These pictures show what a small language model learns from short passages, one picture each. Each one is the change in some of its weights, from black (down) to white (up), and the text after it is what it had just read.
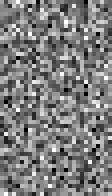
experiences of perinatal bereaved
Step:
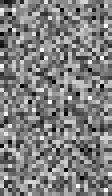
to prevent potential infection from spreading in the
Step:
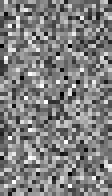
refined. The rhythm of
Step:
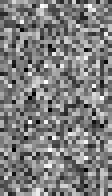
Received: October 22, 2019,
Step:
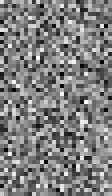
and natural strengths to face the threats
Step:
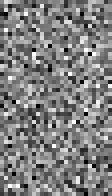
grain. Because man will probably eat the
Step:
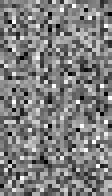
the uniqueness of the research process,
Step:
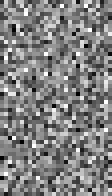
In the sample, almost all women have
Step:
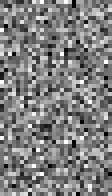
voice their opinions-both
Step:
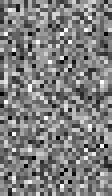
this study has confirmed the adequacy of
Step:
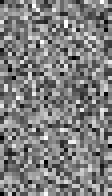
success of prevention of cervical
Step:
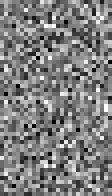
Theoretical Part’, ‘Module
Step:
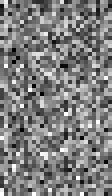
are also three pumps needed to drive the
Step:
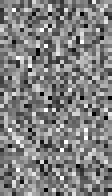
sorghum in the world was
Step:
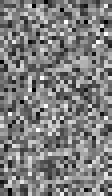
as the front end, PHP as
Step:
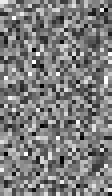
is available at high marginal costs. The
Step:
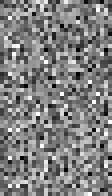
(no place): Uber, Inc..
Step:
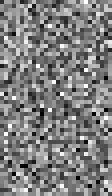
In areas along the river, as described
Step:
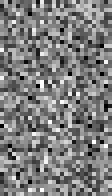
with those of spectrophotometric¹ and
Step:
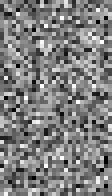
therapy were statistically compared with those of beta
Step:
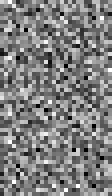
TIRADS -2) and higher
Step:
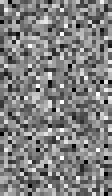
such a drug for further use in pediatric
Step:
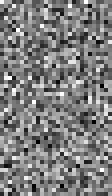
Schimmelfennig, F.
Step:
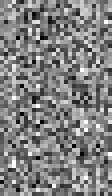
Machine Learning (ML) and Artificial
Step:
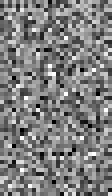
the saving- investment gap with the
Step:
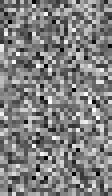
up of HDPE sheets
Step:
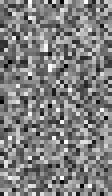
topic or view. No matter the volume of
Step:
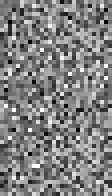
with the structure of translocases from
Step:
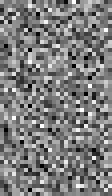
challenges of interdisciplinary and transdisciplinary research –
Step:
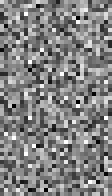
may pose a threat to national security or
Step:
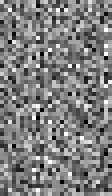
Implementation and tools for assessing progress towards
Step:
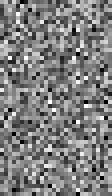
to 2025, official gazettes and
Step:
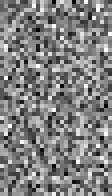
Lung lesion Lung lesions (%)
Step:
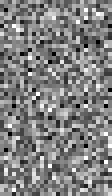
d, (f) magnified view of
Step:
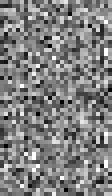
several shortcomings in integrating technology with
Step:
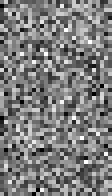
or plants, which has various biological activities.
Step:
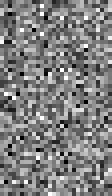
2018, 60% of surveyed researchers had
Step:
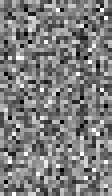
1. Microstructures of alloys
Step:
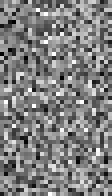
Reflectance spectroscopy and
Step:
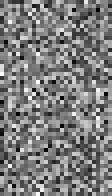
refined, processed data for improved
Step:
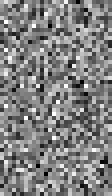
from the Protein Data Bank. The natural
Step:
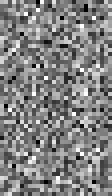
deficiency of knowledge with regard to
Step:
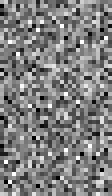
and plates, however, it is easy
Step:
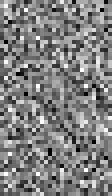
external LL KPIs (Key Performance
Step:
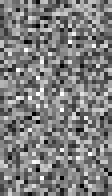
let our hearers in on what we
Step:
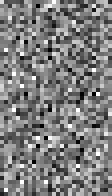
Monika Schreiner;
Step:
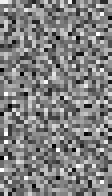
Harmsen, H.
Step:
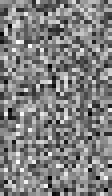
of the piece is a slow
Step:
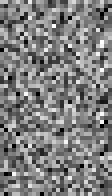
gas installations, which use liquid and
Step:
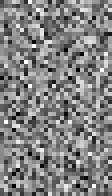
model lies in specific works that use signals
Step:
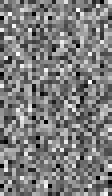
some activities temporarily halt the flow of
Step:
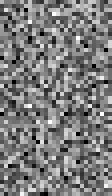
you only look once (YOLO),
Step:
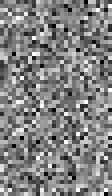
are maxed out. This demonstrates that the
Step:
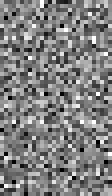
model the jet head mass 'pile
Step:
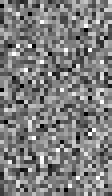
for about 3 hr. TABLE
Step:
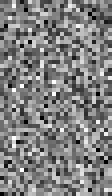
2 Infection of corms
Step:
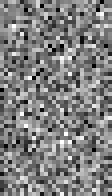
and turns it into fun moments which
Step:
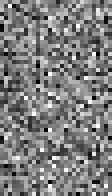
digital signs, respectively, and further increase in
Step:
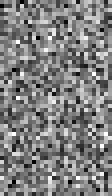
intimately linked. FIELDS
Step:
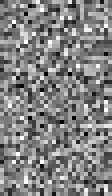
would reside in a different quadrant
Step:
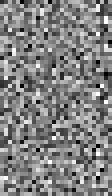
Alibeg Pašić
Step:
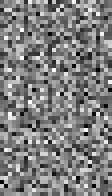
conclusion, and two principal sections -
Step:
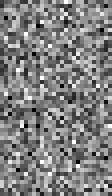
to genus classification, revealed previously unknown differences
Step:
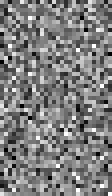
of the success or failure they make of their
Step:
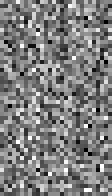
educational learning technologies. Today, in
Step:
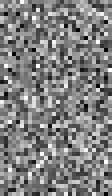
Abstract—This paper describes a UDP
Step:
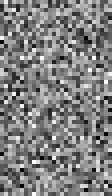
the results, both the vehicle device and the
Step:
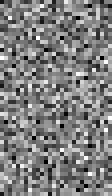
et al 1989, Westerman,
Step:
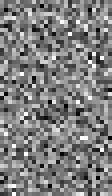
production and social relations. Poverty is
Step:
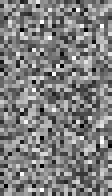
and Communications Engineering, National Center for
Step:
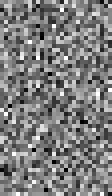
If the device has technical resources to capture the
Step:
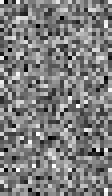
response to the “foulest
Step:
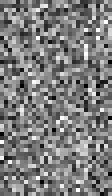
efficient production. 2. **Phase
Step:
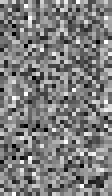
generate profits, and on the other
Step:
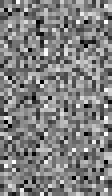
systems (empathy, solidarity, social
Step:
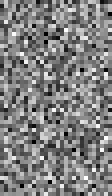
E and B fields, something that is
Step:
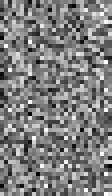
requirements for the award of the Master
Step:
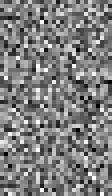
Organic Chemistry. 7.
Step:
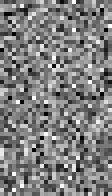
enabling the high conductivity of hydroxide
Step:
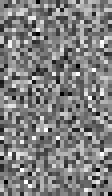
[20], the stator flux and the
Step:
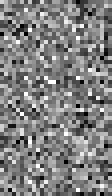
in network simulators impact performance results,
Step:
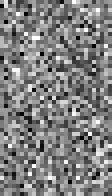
of disciplines integrated in a single paper,
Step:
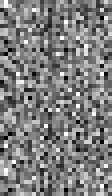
voltage of 0.6 V. Energy
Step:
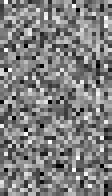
With the provision of internal firm data the
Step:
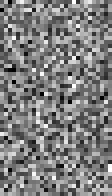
the pseudocode of
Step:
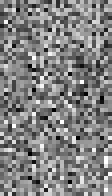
adsorbent biochar that describe the phenomenon of
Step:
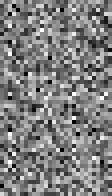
aimed at articulating the hopes
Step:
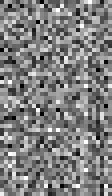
use of digital technologies made available by the
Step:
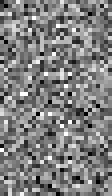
films and the protagonists’
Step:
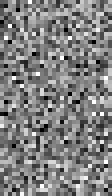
huge challenge when trying to determine differences of
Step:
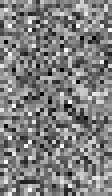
maximum values. The normality of the data
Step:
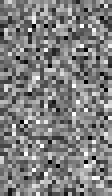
score Q11: Standard text-based
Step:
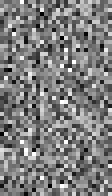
earned the high respect of his
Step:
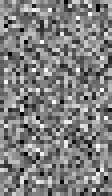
(2019). Citizen Science
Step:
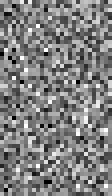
recommendation. Following the efficiency first
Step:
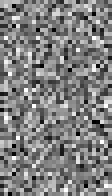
majority (75.7%) were enrolled
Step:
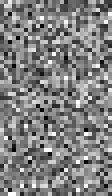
religion was analyzed, following what is established
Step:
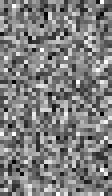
that is a net direct gain of
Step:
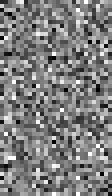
Respiratory system 12 Epogen Amgen
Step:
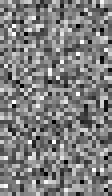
solutions based on As_2Te_3
